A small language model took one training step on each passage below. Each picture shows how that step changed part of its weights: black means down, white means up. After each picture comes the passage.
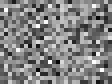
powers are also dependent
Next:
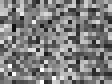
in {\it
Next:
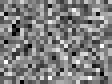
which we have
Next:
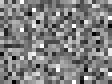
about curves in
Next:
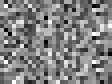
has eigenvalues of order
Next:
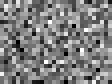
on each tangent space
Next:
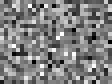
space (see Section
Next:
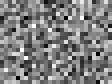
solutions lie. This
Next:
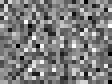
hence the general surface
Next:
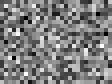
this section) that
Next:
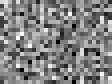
of the points at
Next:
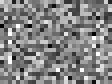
projection on the
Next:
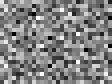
by Markov property and
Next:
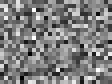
general fibers. So
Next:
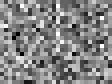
then verifies
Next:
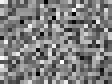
Adam. Such
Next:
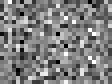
denote the group
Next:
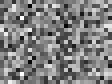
integers $m$
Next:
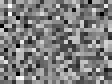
volume form on
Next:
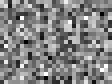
first derivative of
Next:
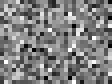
set of all paths
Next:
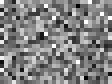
control problem in the
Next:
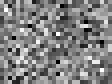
is formally similar to
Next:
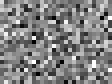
transition matrix (for
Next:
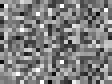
related to the vertex
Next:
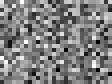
parallelization of
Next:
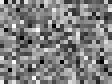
35 terms,
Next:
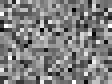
sites with the
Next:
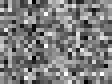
\to Y$
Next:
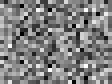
\hfill \proof
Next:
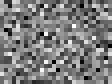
probability space. We
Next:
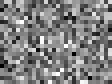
of this paper are
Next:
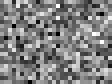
it is proved that
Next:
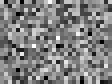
order $\alpha$
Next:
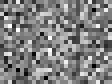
such that $\div
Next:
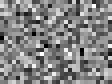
sample size goes to
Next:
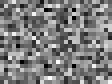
kind with respect to
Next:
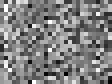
all sufficiently large
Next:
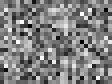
is finite for all
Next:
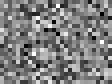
setting. Our
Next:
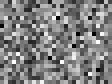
chaotic map
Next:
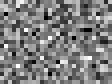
it yields a continuous
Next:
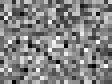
describes the crucial
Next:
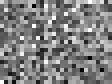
inequalities hold:
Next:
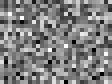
where $a$
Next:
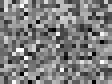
however, is still
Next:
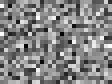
important inequality in mathematical
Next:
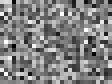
in the ordinary
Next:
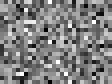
as $d$
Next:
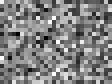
process, where the
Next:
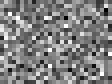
strain, all
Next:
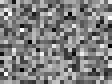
the family of processes
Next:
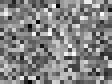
is easy to estimate
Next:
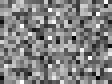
node center] at
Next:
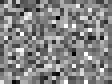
exists no such a
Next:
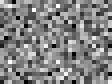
polynomials on a domain
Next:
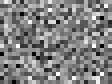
the scope
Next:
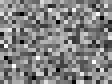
the line segment
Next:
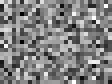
the cardinality of the
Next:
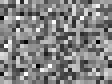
a first step,
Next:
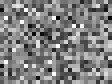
instance compositions
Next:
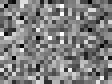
intimate link
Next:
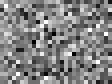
start by taking
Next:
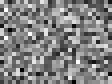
distribution of the random
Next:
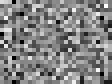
the vertices in the
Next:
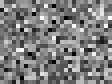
Hopf manifold is
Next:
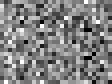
see that \[
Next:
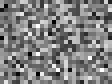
theoretical analysis and simulation
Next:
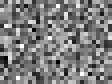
$G$ and
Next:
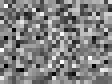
eigenvalues form a
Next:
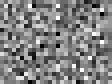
inclusion is true since
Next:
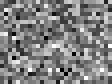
structured composite
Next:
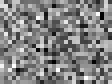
last line of
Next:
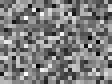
a directed graph
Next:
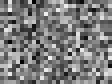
\rightarrow Y$,
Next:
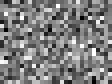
operation $*$.
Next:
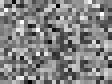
is worth
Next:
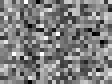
it is possible to
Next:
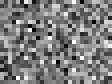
$P$ is
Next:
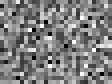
$p$ of
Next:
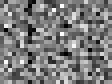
open and connected subset
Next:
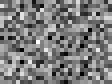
$$ From Theorem
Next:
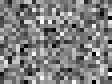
domain. In
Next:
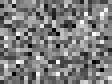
are primitive, and
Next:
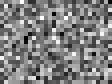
of coarse finite element
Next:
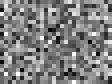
point of the
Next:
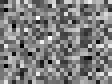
it follows that
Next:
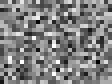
example suggests that
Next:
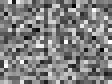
not satisfy in Lemma
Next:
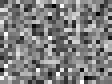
indecomposable projective respectively injective
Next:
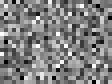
as above. In
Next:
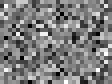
there is a chain
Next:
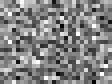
then from the sample
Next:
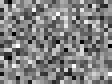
constant, linear,
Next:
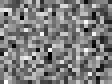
et non une approximation
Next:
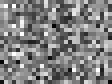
hand side of
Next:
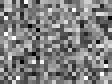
it has the form
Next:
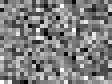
(Proposition 1)
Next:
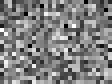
involving the 2D
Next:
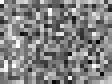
equal to zero;
